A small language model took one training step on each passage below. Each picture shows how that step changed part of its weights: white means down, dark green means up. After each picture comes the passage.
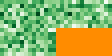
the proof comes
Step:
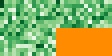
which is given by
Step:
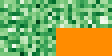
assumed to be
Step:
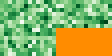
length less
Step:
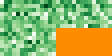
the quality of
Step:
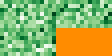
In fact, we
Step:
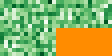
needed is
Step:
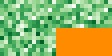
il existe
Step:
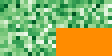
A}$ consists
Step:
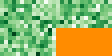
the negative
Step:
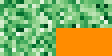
$$\forall z
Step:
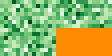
a complete
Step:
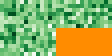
to discrete time
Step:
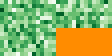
the interested
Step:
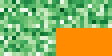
that, the term
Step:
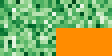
is not yet
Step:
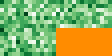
that if there is
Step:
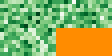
on when to
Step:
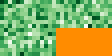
are the same then
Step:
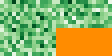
a face
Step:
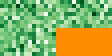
elements of the
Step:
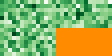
characteristic have a
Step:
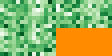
less. The
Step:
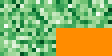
the dual space
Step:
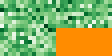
If $\tilde U
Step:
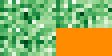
larger than
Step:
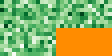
curve with
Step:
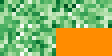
images of
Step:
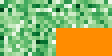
clique in
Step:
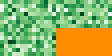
means, there
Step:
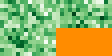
the matrix representation
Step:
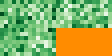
Therefore, by
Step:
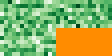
to multiplication
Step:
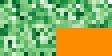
is a prime
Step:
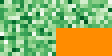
translate into
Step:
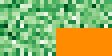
cost of
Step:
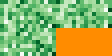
edges are
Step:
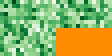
following commutative
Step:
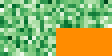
method for solving
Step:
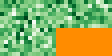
For each prime
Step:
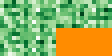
starting point
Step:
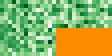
value under the
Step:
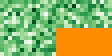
of the above isomorphism
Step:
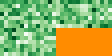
\ell \leq
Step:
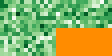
any such group is
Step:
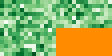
a given integer
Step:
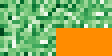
problem is of the
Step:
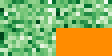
$K$ be
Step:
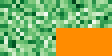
order of the function
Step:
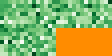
$n$) have
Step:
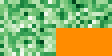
consider the function
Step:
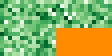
sets capture
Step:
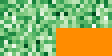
makes it
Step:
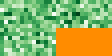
calls &
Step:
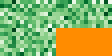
space of random
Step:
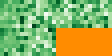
Therefore the
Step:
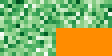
vertex $u
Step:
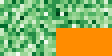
the best
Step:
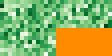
we treat
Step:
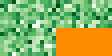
finite element spaces,
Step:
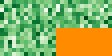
is defined as:
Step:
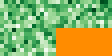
the last
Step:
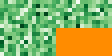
refer to as
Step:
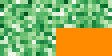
based on
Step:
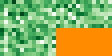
a base of
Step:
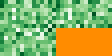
who is not
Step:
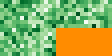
vector fields
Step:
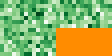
the root
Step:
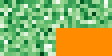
for some $t
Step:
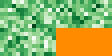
We say that
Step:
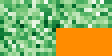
approach. It can
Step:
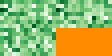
our assumption we
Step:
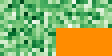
integrating the
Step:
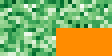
; \quad
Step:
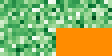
is determined by
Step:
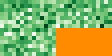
continuous function $\phi
